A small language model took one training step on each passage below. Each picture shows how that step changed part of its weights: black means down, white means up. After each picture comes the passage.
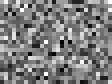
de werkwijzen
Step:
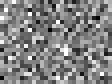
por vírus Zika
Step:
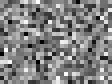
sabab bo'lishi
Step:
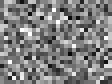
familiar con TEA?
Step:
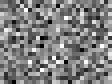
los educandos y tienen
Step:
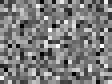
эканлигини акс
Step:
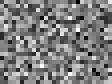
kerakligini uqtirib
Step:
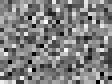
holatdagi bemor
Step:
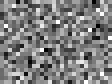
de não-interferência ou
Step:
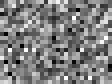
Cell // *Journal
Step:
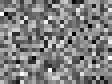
ve geometrinin
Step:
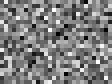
na expectativa de
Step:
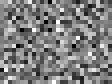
imunisasi, faktor
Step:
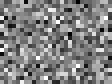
interferem no andamento dos
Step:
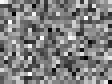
видим третью
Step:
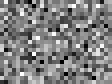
importada pelo nosso
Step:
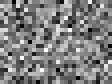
cas comme celui
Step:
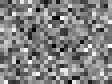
(A) e distribuição
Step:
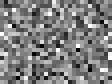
dari leluhur kita
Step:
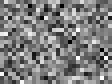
aged 1 year 6
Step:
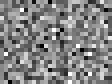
o apoio financeiro
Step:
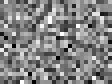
do Homem**.
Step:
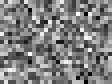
capacidade da resina de
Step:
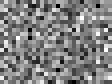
discurso: uma
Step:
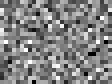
e coletivas que
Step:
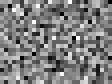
g oralig‘ida
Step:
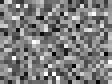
helps more in the
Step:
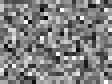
The ancient Turkic
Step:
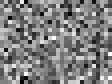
approach Блинова
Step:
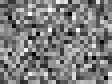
Все пациенты
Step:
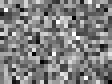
Sinfdan tashqari
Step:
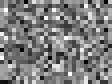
of bean seeds,
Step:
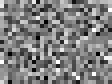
de leur intérêt
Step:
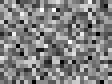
ou equipamentos.
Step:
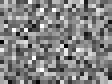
do farmacêutico
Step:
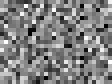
utiliza de meios
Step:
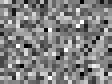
и перспектив
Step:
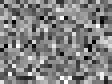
korsikalik yoki
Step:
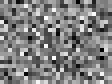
para a família e
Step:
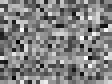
مربوط به
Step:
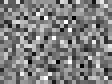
ordem de complexidade:
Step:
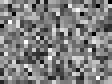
отломок проводят
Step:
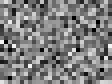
и фиксацию
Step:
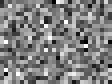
физическим и
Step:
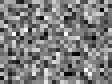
a la burocracia
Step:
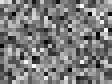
Для эффективной
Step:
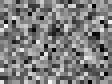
psixologik holat
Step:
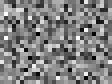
RevistaFT A
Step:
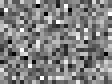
Baumert, J.
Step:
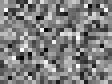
die Vielfalt der
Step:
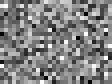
médico de turno –que
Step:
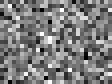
practical application
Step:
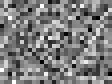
he expressed his
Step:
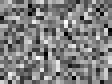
la parte terminale è
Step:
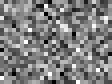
Ramos, K.,
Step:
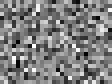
a navrhovanie
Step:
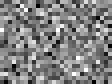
kinderen werkt dus
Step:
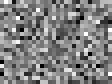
9 preguntas el cual
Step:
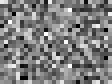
с ежегодным
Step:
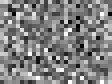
у подопытных
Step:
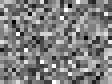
chiqarishni amalga
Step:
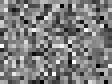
in each document”
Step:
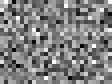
час та кошти на
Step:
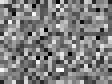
бўлган минимал
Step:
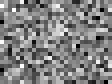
tema relevante para los
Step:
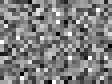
no contexto de atividades
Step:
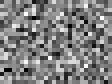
fan se adueña
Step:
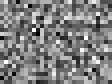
tra l'altro,
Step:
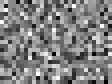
popular. Das culturas
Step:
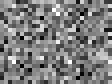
de la carrera de
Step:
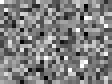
Information Tashkent
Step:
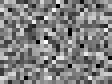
invertidas: una
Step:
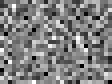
hazai, sem a
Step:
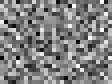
poroxlar otish
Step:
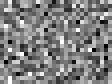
Pendidikan Agama
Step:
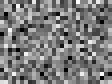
test of the buffering
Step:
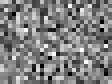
Нет Вероятность
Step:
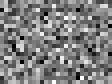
20-30 yil davomida
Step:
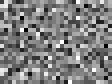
you can use the
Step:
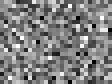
dei poligoni?
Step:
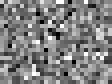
5. Гулай О.,
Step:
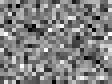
teve grande
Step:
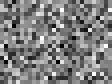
by step: A
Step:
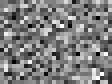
physical education of
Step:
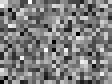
ne'matlar ishlab
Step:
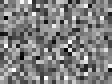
“ходимлар” деб
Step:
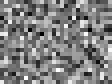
les yeux ;
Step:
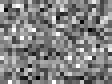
Ca ₂ Fe
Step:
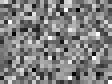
їх суспільних
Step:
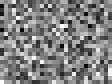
turkiy tillar
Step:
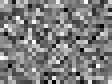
2. O'zbekiston
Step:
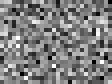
uni maqsadli
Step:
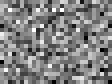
Winters S,
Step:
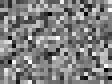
concretos, modificações
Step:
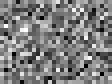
piață modernă,
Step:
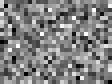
1v] Ídem,
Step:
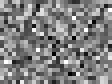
projet 1 vise à
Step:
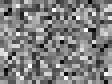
juga menjelaskan
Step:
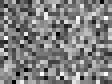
internet, as pessoas
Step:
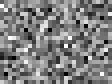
ítems que les
